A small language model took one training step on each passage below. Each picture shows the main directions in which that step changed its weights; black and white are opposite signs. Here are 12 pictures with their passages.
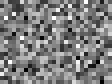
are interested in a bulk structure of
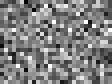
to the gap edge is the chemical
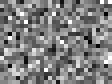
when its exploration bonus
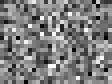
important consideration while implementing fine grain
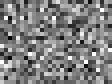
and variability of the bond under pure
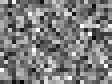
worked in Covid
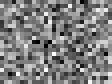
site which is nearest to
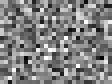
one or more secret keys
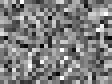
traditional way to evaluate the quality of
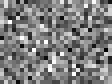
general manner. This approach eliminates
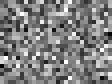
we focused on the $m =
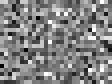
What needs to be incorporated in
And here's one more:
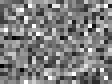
these godly "bolts
